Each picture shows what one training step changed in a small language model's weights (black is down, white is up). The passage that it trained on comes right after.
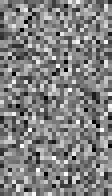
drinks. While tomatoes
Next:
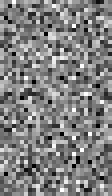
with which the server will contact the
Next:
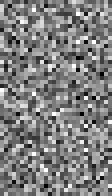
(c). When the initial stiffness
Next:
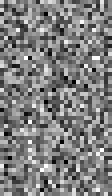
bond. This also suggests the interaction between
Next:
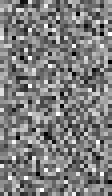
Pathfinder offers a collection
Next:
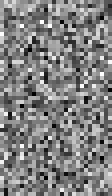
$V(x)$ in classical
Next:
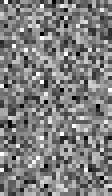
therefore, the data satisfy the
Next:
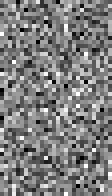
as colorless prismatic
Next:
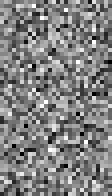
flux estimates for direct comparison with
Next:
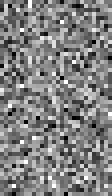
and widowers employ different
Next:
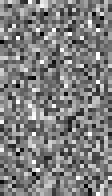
sparsity. Recently deep learning
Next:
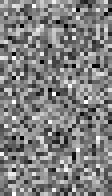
can be achieved through the adoption of
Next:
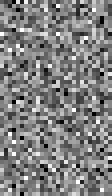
the paper. L.G. and
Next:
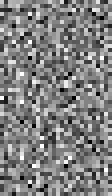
to observe the behavior of the
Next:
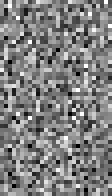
to various social classes. This is in line
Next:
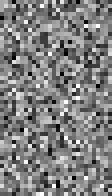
considered fuel. If the flame
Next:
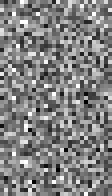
and Science Direct from July to
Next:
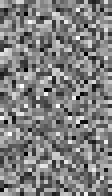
about the Project and its progress on developing
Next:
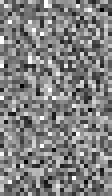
image, working conditions, and development opportunities of
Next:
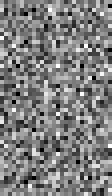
this investigation. Skewness with
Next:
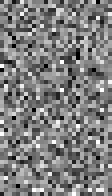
Volga River basin.
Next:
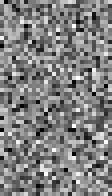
that emotional abuse can significantly influence
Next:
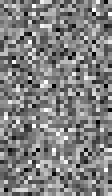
to be most useful. This might be achieved
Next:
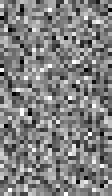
and independent pyrolysis experiments (72.01
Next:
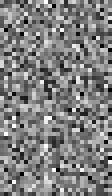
the Philippines Open University.
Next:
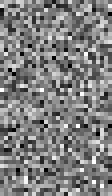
given on only teaching LTL and not
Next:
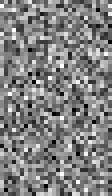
and } 0 \leq n \leq
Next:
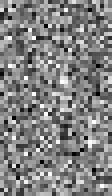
station that they work for aired many
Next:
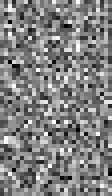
balm for the soul.
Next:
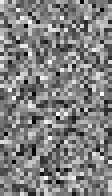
segmentation based on the modified architecture
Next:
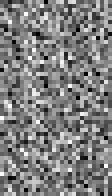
Company. - Farrand,
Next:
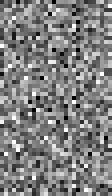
recognized that highly erodible
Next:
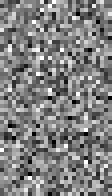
more molecules have been taken for the comparison
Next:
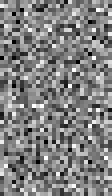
expected, the contractions in pregnant
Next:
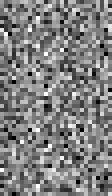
Fourier transform UPV
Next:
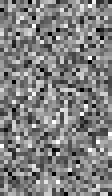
are none in negative bags.
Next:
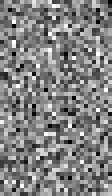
studies were explored for providing meaningful
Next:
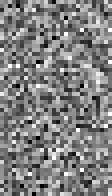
desired output for speed control of a small
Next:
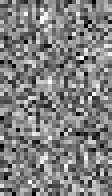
in the region 1100 cm⁻¹ and
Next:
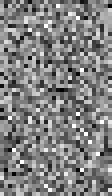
introduced, T0 (the control which
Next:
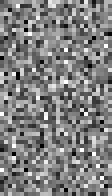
measures aimed at preventing the development of
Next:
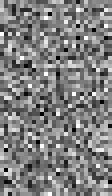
connected to an absorber, able
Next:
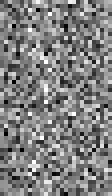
analyses were applied in the analyses.
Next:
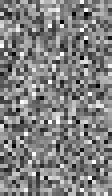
The statistical significance in each case supports
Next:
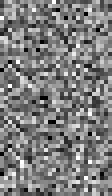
hızlı bir
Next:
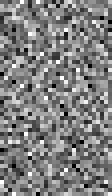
gain credibility or adapt to
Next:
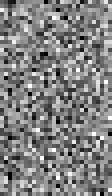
Calcium Hardness Spatial
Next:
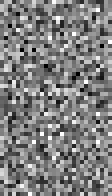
teaching ways gratefully solve
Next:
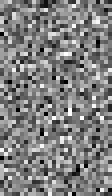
productive ventures that foster
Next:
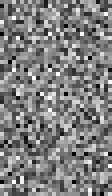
monitoring in mechanically ventilated patients
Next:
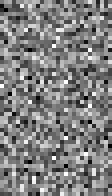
methods The biochemistry
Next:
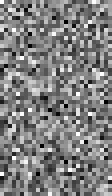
inclusive and understand the diversity of
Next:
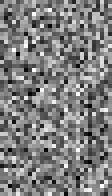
A total of 844 articles were
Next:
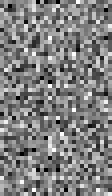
emergency department with abdominal
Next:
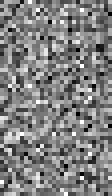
place and planet Tutors:
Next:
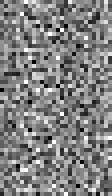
ETC/ATNI Task
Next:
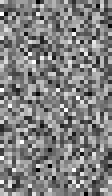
in terms of composition and percentage of
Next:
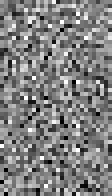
in Ascoli Piceno
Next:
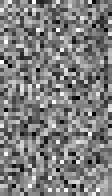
k-nearest neighbor
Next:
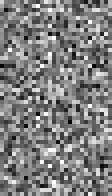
within the limits as specified by the
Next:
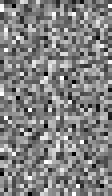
field by offering a highly efficient solution for
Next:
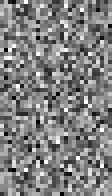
line, and γ_4,
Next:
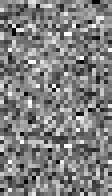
acquisition and construction knowledge by students in
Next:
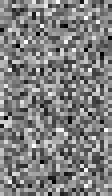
characteristics. For example, the ability of cloud
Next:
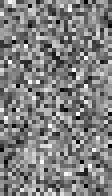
the potential users is reported in Figure 3,
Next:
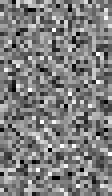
particularly in regions where healthcare infrastructure is
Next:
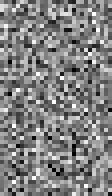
not significant ($P < 0.05$)
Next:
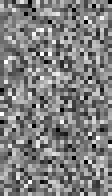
narrow as possible to preserve the
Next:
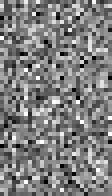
simple instant messaging network.
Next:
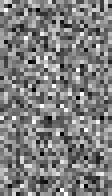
teaching institutes of Peshawar
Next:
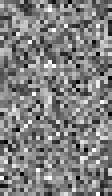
over the network [4]. For example,
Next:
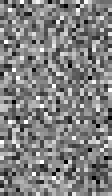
allow further collection of data to the field where
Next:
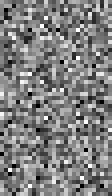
Location Is the text stored in
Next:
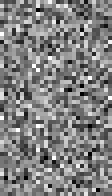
economic and material support provided by the state,
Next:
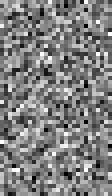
essential because the text is complicated to
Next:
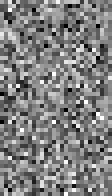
temperatures above the melting point may
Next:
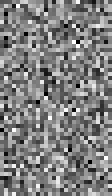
the dominant mechanisms of loss, radiation
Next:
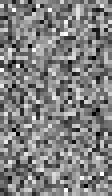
0.7 - though the method was very
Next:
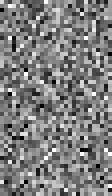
the weight of 100 seeds in different
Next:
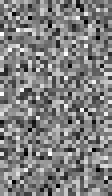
from the products of f_o and
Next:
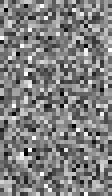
Dam, Innovation,
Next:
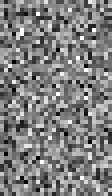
of our investigation on production and chemical effects
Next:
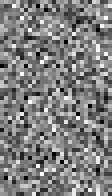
campaigns, organizations seem
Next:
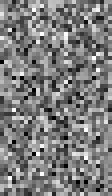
sources. As they occur naturally in the
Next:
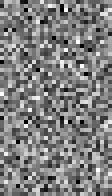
figure from CULTIVATE
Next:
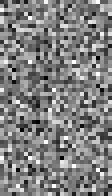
Hypertension and diabetes
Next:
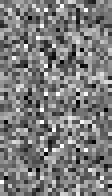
the absence of a neutron
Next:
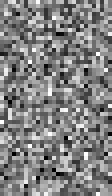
implemented the graphical user interface for the
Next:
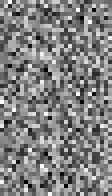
was made (Figure-2). The patient
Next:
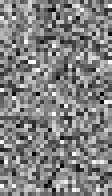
instantly available to students and the ability
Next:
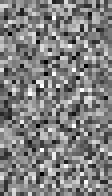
and a detailed table containing peak intensity
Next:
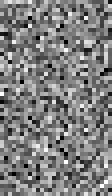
pilot-based channel
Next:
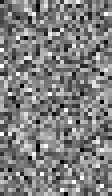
from optimum solution, and total number of
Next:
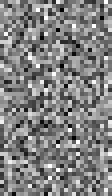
Re-Execution.** No tests
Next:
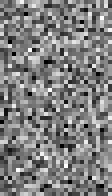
Once the students have learned to see
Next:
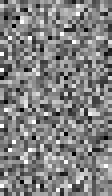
2: The table shows that there is a
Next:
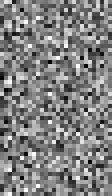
trajectory as the following: -
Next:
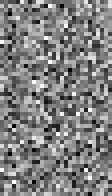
we have decided to take the following
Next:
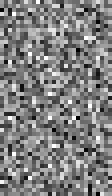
farming purposes does not refer to
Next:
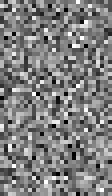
their principal occupation.
